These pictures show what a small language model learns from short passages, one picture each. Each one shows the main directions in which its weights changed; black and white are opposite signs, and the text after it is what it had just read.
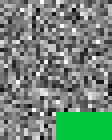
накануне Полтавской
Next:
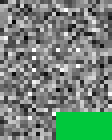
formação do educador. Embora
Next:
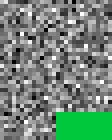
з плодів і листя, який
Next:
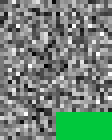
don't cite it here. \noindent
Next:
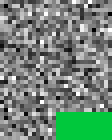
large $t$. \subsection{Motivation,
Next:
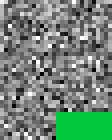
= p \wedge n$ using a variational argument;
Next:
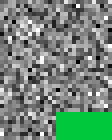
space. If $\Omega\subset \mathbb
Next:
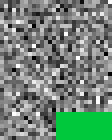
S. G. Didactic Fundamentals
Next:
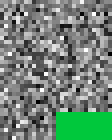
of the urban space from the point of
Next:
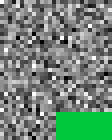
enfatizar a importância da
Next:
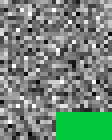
российскую практику,
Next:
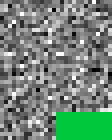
side of the page. 80 Main
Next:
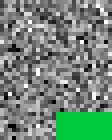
of type $B_1$. Let $c$ be
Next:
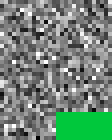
темпі можна спостерігати
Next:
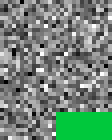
biz tabu sózler arqalı
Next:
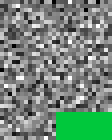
which is an ordered triple $\left(
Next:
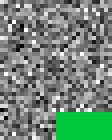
correlacional, con 136 mujeres en
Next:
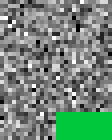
un problème dans le modèle.
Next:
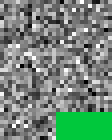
испарителя необходимо
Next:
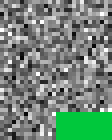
an affirmative answer.
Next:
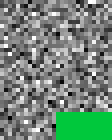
What are the possible poset structures for these
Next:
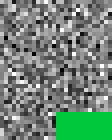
uma dieta desequilibrada
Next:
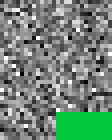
São Paulo: Perspectiva,
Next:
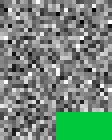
from Table 6 and $MI$ from Table
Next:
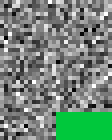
gustaría porque no tiene
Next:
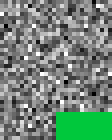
$C$ has a horizontal affine
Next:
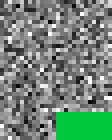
trivial, i.e. $M=W$.
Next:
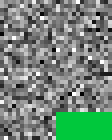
Angenent torus? What value does the
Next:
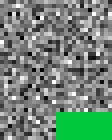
Crossbite, Deleterious oral
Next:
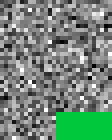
assignment and moves to the
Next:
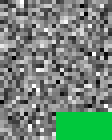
y ambiental existe un problema real que
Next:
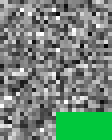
бўғин сонини ортиши
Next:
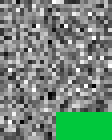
de aprendizagem no ensino
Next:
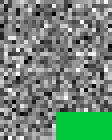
of FDEs is described as following \\
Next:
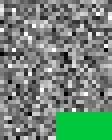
closed (1,1)-form. We assume that
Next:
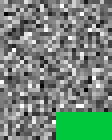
diffusivity. Finally, we present
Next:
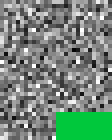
mecánica de los procesos de cambio
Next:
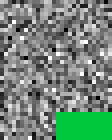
well known in \cite{CHH}. The
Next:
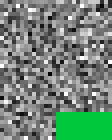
beruvchi muhim tadqiqot
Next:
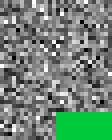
in einer Feuchtigkeitskammer bei
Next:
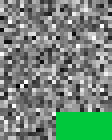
bei der Einführung eines
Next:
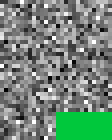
ценностей, установок,
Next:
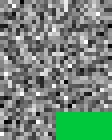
(RL). In recent years,
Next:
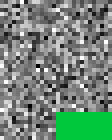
a network with $N$ nodes,
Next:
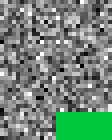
айбдорликни уларга
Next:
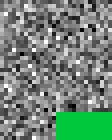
is that, under mild conditions on the
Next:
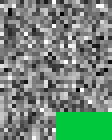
m. przeciwstawiacza
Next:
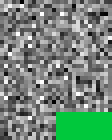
dynamical system. This led Rosenblatt
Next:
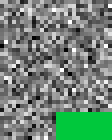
также появляются новые
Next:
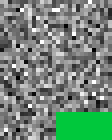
единственно потому, что тип
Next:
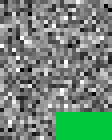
бири бу, қишқи
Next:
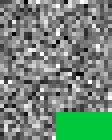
$R_g^\pm$ for the upward and
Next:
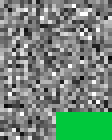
trivial $FP$-module (and also its
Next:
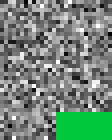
quyidagicha guruhlarga
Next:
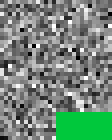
مقدمه با بررسی
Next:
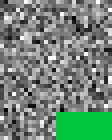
слово, його переклад і
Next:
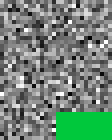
territórios rurais remotos na
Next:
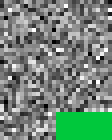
$$ If $A$ is cofibrant,
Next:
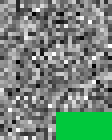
surgir”. 6. Conclusiones Los
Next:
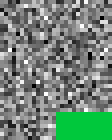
tadının yanında
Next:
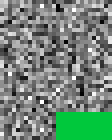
\left( \lambda \eta/\sqrt{2
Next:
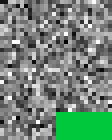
ishlarini olib borishgan
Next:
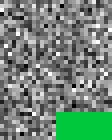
hyperplanes of \A, so that each
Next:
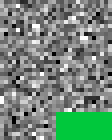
L. *et al.* Interaction between
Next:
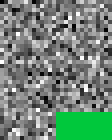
roli va ahamiyati 286 42.
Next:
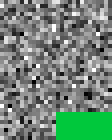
a subset of the closure of any other, property
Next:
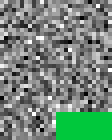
setting \begin{align*} \hat
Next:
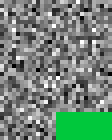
that $x_{\omega}^*\leq
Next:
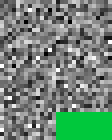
uniformly continuous since $G_D^0\times
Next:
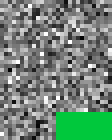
(автореферат). –
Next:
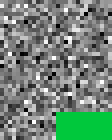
$P/S$. Therefore, an automorphism of
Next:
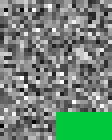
Mahmut Abdulbaki
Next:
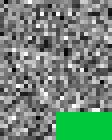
$i$th element $\Omega_i$.
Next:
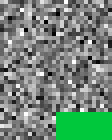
кукурузы двух
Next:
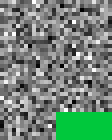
En *El pensamiento de Rosa
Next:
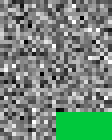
of the universal cover to the sphere
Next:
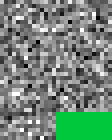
first unsuccessful attempts to
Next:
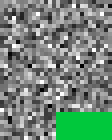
the proposition is that every block sequence
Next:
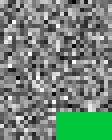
motion. Hence, since we are concerned
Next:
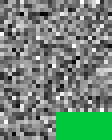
kurtosis} to encourage coefficients to
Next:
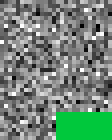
4) ofrece la discusión de los
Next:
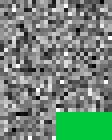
el sustrato, intercalando capas
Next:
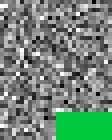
of how to ascertain the properties of
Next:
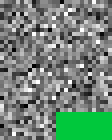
momento histórico para que esses direitos
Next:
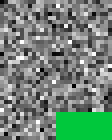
y califica autom{\'a}ticamente
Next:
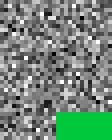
ricos em fenóis obtidos de
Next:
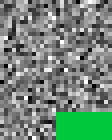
farsh bo'lub, to'rt
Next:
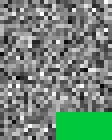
proof follows from mathematical induction
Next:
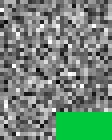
is best to rephrase this definition as
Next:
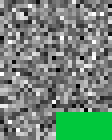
the smallest proof} Now we turn to our
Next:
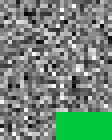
Supérieure de Fès,
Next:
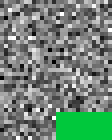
$$ Then the ``addition'' formula for theta functions
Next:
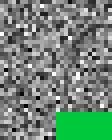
worden vastgesteld. Bij
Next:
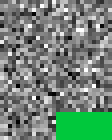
de San Vicente, corriendo toda
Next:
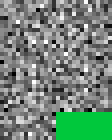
we get away from the mid-price.
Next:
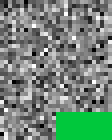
urib yorib jazolash
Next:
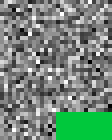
(*Mirabilis jalapa*
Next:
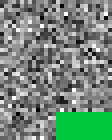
surjective. □ We call elements of
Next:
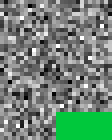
en aves. A su vez, este es el
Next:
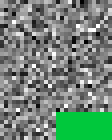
representan el modelo de estudio del
